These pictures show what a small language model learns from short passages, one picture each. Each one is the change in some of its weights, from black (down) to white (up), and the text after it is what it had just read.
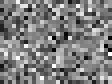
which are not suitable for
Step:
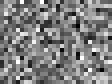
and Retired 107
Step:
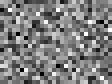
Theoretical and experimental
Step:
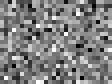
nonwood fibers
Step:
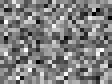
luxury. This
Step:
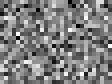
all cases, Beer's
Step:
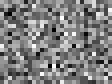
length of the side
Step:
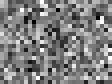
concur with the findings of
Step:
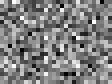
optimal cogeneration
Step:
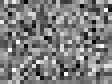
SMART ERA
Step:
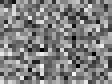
points out that the gum
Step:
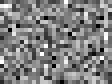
be $*$ - ring
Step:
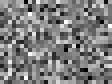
is low in closed
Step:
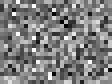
the environment of the students. The
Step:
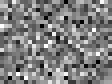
or presupposed, to
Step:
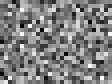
to cluster TS
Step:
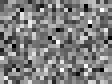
a transmission line is
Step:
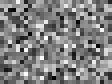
materials exhibiting the
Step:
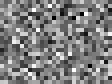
in Tashkent
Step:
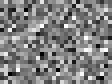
country is estimated to need
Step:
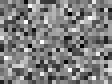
forest canopy based on
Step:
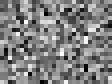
cotton industry
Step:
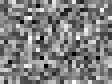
central showcase and training
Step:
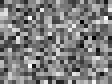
C, these species react
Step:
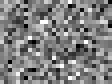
study's results (Table 1)
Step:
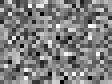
check if this method
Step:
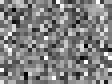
tests provide critical insights
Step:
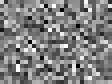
Disconnect Between
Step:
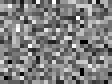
with fixed conference
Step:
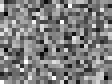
Thermal Dynamic.
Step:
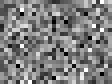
samples made of InSb are
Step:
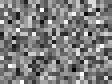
the preparatory phase who
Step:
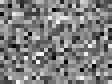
Besides, the
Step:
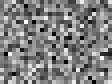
variation of oxidation
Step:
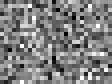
namely the lack of
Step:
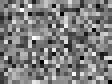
95% rh is shown
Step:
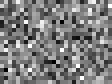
especially those less resourced
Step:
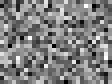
skin, which they were
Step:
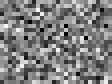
managing loan performance.
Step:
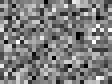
faculties and limbs
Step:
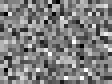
F-W, Hei
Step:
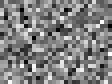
products. Numerous
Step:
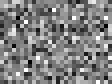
effectiveness of the
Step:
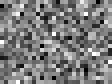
cow normally contains
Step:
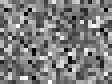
economic return yields
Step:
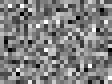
was obtained (0.143
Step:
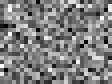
consent from all individuals
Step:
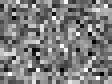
the law in a digitalised
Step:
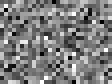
catalytic processes,
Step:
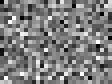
as colorless needles,
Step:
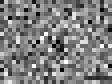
2005 by the farmers,
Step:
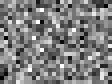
gelatine sols,
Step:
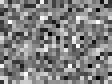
distribution program, partnering
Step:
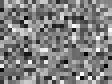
separate group with the
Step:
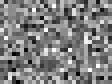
Dissemination of a
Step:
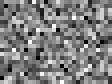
- Bertalanffy
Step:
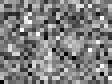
indicates that welfare in
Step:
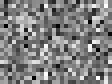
is noted that logistics
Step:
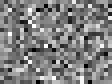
the participants were classified
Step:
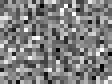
unbalanced, regular
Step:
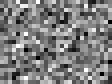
and pathologic conditions. The
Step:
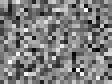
open learning environment, connecting
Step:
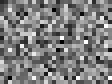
from strong strongly agree to
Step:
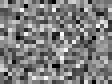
continuously assess employee training
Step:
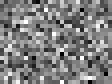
corporate organisation has
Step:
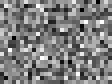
manner. He would be a
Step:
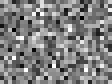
national and partial:
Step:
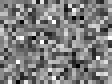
Society for Optics
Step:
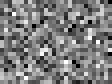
preferred because it allows
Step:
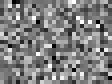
power supply into the given
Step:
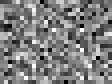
individuals with depressive
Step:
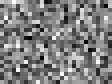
About African
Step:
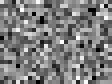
not using contraceptive
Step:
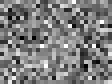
predictions, versus
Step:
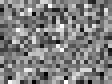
in case an order cannot
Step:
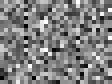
study has two classes,
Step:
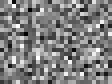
precision and recall.
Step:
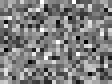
a vast amount of sample
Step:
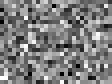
size determination software Data
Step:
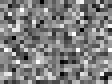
sensors' unavailability
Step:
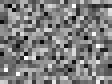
expertise to enhance
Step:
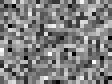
wang, 'The not so
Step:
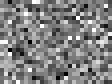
voltage, respectively. This
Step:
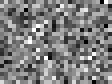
population, environmental factors,
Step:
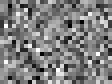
crack was investigated,
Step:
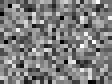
mass spectrum than other
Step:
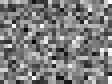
their results are given in Table
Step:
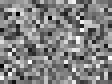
cell lung cancer and the
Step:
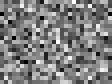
the sensor node to the
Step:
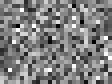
in sericite from the
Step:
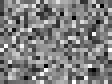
for Information) tickets
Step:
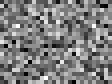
repeats. Ration
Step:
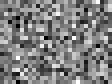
when given chance to start
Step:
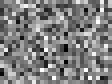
for exams), lack of
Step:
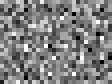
is useful for determining the
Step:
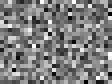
the alignment with the
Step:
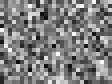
and Master of Science in
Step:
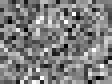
fire safety field.
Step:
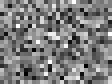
appropriate space
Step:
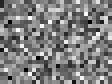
minimally invasive
